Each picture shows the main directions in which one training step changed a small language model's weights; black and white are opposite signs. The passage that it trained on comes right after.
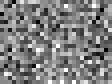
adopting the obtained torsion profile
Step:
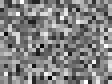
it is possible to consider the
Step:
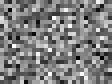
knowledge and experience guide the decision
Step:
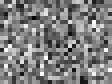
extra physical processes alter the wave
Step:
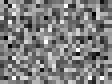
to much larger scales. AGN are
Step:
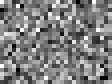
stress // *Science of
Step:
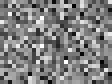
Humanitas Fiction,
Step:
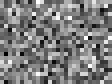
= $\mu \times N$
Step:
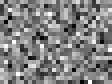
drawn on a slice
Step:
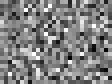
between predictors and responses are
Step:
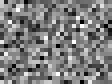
avval, tovushni
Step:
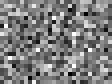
rotation causes change in
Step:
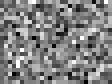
sample are depicted in Figure
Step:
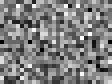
termite gut showed microbes
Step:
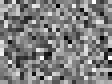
growth in any country depends on
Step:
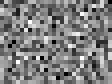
and 2019. It can be shown
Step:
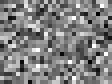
relatar o processo de
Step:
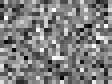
estetik zavq,
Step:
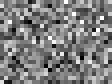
given coordinates. (How many
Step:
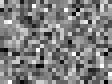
also called a clinical monitor or
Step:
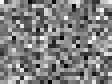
only after the equations for the soft
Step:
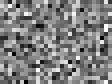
mismatch between the image and the
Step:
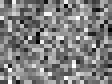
with the advent of more
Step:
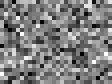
sensitivity of NV-based
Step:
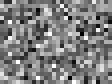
since these couplings already appear with additional
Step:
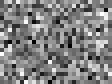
already have own knowledge about a product
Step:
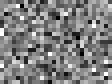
к плечу или к
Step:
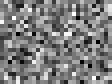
(see Section 3.7 of
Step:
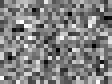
the canine sciatic
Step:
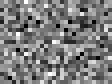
travel to the extreme
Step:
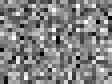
and Type S. *Journal
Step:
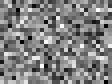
of the system is broken,
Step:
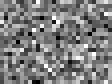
name Virtual Access
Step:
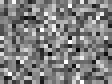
the temperature of the purified
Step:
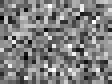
qayta tiklana
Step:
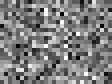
multiple players has identified using the
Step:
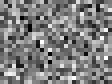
to determine the exact location of lines
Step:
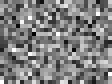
spironolactone and
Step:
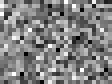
Kartika melakukan
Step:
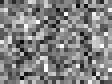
the voters. All three
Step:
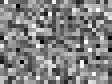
Of het zou een
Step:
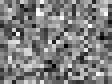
häufenden Forderungen
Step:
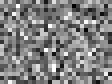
85. Таким
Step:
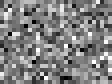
``Quantum key distribution without alternative
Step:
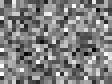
with the NR waveforms up
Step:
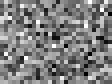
two join variables ({\small
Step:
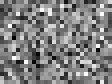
(l). The aim of this
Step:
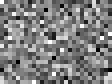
**NOT** only on
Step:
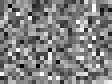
extraordinarily suppressed with respect
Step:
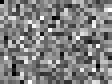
be a Soap service,
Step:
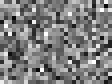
body over time, leading to
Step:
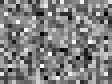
de l'ère digitale a
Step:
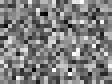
importancia que tiene
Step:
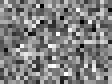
WDLF, is shown
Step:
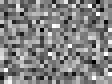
Pero este proceso no
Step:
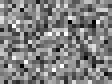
va ko'rsatuvlaridan
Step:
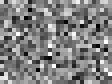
obtained in the horizontal plane,
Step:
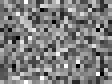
multilingual ASR
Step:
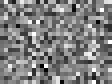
RESPONSE OF
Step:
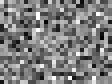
doimiy harakat va
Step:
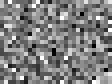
Education Limited. -
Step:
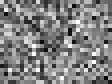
total N usage, CF
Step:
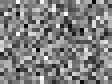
мероприятий в
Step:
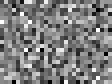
for their sample of 120 disk
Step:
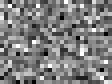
amalga oshiruvchi organlar
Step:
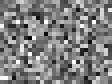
que é certo e o que
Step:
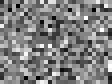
Sofokl ijodining
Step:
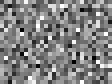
contribute to a better control and understanding
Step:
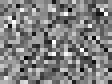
permitiendo comprender la
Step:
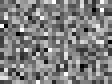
strategy effectiveness. As can be
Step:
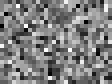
содержании и
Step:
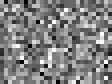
contribuiu para a importante
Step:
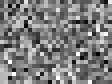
non-collinear to collinear
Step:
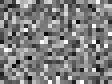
selection bias adjustment for continuous
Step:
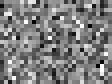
как живая, с
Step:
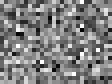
cancer and 4 mouse and
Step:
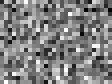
any specific ecological or social
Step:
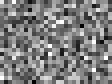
the range of significant compositional differences
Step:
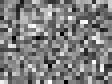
kahraman, bu
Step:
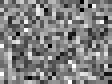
If we assume that the region
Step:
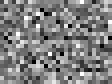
performed when the fission channel is
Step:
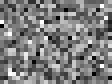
Elit Salutis**,
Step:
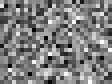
\hline \end{tabular}
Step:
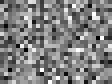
Similarly, variable bandstop
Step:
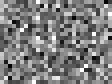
noble señora, por
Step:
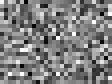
diverse accessions.
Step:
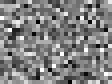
Letter, we report the
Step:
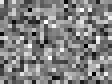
the transaction begins, a
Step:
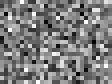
Tesla valves. The
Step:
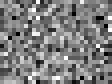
– 1000 V voltage range -
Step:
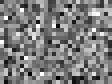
de la formación profesional
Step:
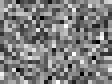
level is low compared to that of
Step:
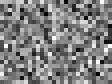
P. Weisz,
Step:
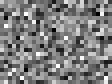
interaction. One of the first proposed
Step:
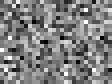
التي تهم
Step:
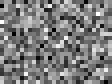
by: \begin{equation}
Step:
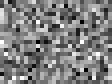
lattice. The $f$-wave
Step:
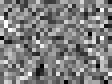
automated assessment, customized
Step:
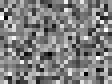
oshirilayotgan keng
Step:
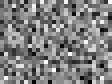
manbalar tilida
